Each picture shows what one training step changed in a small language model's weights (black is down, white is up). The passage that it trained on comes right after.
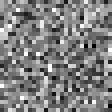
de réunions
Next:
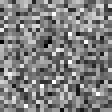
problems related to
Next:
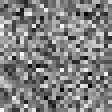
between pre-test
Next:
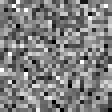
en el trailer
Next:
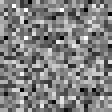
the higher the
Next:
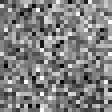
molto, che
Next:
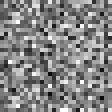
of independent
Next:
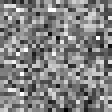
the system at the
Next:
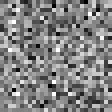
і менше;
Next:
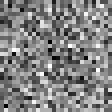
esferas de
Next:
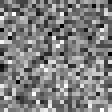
mental differences are
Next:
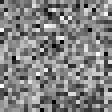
commercial, and
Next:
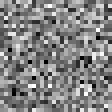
contribution is essential
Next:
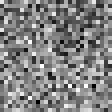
as by researchers,
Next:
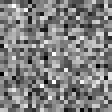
In the field of
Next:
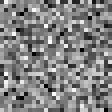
account the
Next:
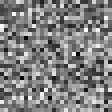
enquanto as
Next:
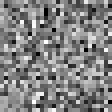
expanded and
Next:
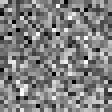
modo que isso
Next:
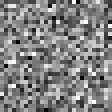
вище від
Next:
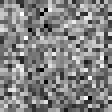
on the input
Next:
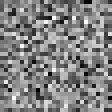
the criticality
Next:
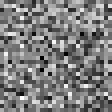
the quality of
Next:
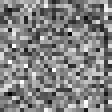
without discarding
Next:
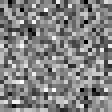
with the increasing
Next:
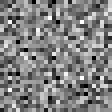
на основе
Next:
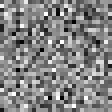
approach to PI
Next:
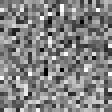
domains WG
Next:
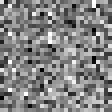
is making social
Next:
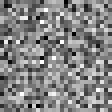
PE, then
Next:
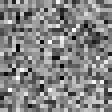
is compensatie
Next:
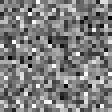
identified that the
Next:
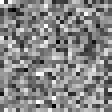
os europeus
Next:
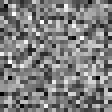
law is part of
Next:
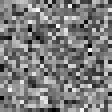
to encounter
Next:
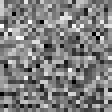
la fonction
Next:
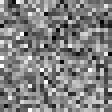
ellas es la
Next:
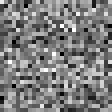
week taking
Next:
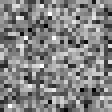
and the texture
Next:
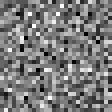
a pre-service
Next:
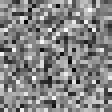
be managed
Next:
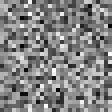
práticas de
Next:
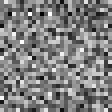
sistemului de
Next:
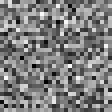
enrichment up
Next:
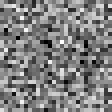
the results of the
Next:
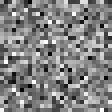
following the EN
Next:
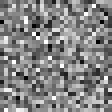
mulai dari
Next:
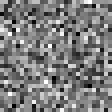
desumano e
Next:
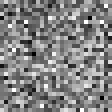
region in the
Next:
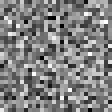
of the type
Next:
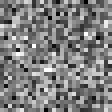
element with each
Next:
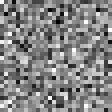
professionalism, in
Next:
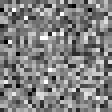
design. X X
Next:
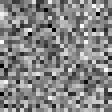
conformidade com os
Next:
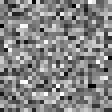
UZ XOR
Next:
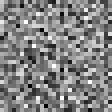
of the world
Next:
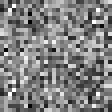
framework for
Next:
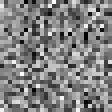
the contact between the
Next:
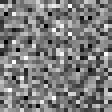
preocupado com
